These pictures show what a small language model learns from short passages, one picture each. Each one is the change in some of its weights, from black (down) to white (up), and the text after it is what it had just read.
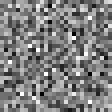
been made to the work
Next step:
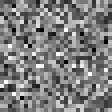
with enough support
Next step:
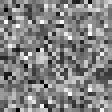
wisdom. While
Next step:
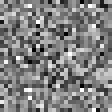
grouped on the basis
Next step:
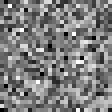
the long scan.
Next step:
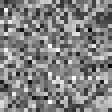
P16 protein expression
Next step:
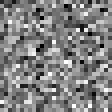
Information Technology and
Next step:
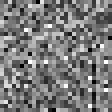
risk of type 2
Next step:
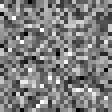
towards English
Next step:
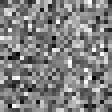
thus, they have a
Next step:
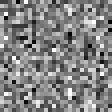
construction requires a much more
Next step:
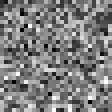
practices and continue
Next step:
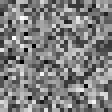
supporting both national and
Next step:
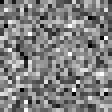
The mixture was
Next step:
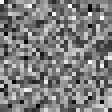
Consent was obtained from
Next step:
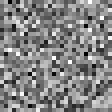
Results: The Mean
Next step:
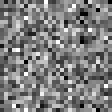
aim. Hence in
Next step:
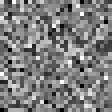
still counts as
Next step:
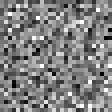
accurately defined organic
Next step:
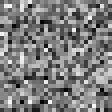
consider the prominence
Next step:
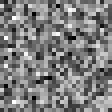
possess some
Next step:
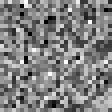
on TikTok
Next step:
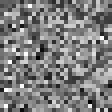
content in the test
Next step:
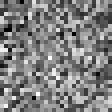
field theory, statistical
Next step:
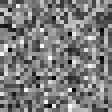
party responsible for
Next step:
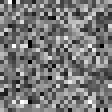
of the greatest scientific
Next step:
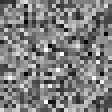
colonial myth
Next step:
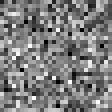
chains, etc.)
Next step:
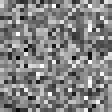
draws a
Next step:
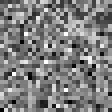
many connections between the
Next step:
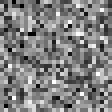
nationalism, and the
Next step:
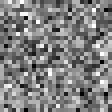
extinct and is
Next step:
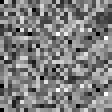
in (Y,
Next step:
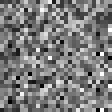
a small current within the
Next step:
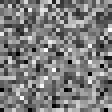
a stage of recovery
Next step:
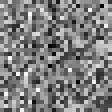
“Father” of
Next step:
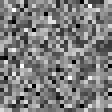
2 GRI
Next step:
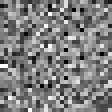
were collected from 304
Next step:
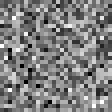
reaching the maximum value
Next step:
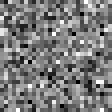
flows out of the
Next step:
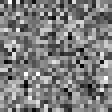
of imputations was
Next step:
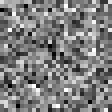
clash of two
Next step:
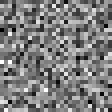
to the derived
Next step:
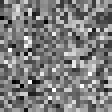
affordance of this
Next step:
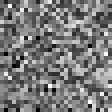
the local people of selected
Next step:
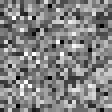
constitute it.
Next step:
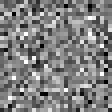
together with data obtained by
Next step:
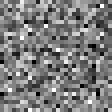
consider both the aspects or
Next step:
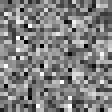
strategies that serve to
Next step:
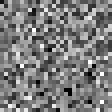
that the most common types
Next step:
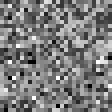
the message, not
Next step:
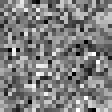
expressing a single
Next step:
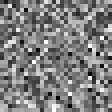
the result of experience and
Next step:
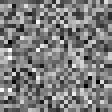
to the compressive
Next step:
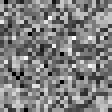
system flight and is
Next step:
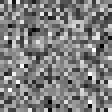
of the specimens
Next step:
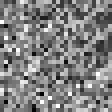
Specifically, it
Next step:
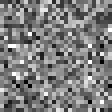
a window can
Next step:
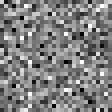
The patient underwent
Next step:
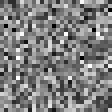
includes 4 ADC
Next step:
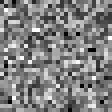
1 chimera
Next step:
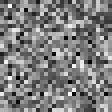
the dihydro compound
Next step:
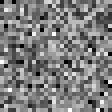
The results of the current
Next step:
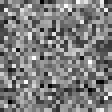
as collected as part of
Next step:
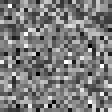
the treatment of multiple
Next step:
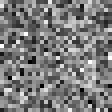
at the appropriate time,
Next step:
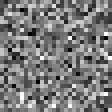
data, demographic and
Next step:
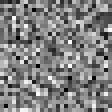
workflow: Figure
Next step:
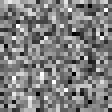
with India accounting for
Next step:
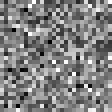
Writing –
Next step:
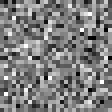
most disadvantaged
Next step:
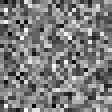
post surgery.
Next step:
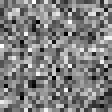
experience relate with
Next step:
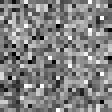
Figure 3, which
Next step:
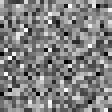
satisfaction of Generation
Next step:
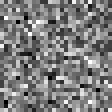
distance from the wire
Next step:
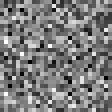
preferences, while
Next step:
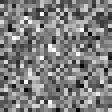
and GBC
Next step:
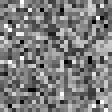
decreased significantly, it is
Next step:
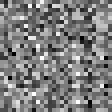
I will probably
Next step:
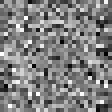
shows the combined effect
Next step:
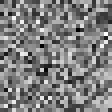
in permanent and
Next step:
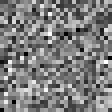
as input data provided
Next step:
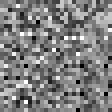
acid mixture and very
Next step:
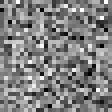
combing many cells,
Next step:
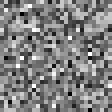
& Meyer
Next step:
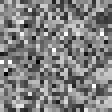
is similar to the
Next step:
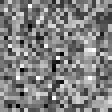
fruit), longer than
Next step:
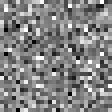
Altman DJ
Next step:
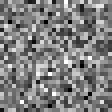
where a net
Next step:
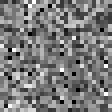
article, we know where
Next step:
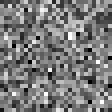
a sort of
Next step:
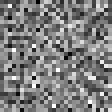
the experimental pH.
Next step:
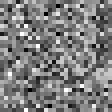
differ significantly in their
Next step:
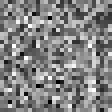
signifies the result
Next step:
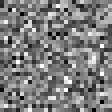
adults over the age
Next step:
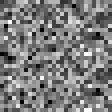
Second Council
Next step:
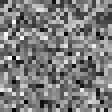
lower surface of the head
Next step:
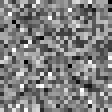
since the CLC
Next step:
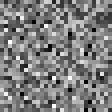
their knowledge are more likely
